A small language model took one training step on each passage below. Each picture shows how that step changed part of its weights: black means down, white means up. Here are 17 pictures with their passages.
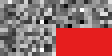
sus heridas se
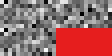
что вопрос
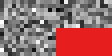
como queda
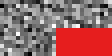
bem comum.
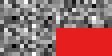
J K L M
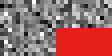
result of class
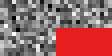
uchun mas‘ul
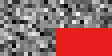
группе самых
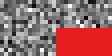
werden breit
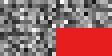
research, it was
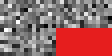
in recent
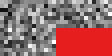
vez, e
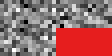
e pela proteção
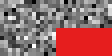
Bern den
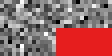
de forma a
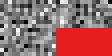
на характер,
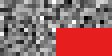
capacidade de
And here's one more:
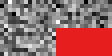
и како то
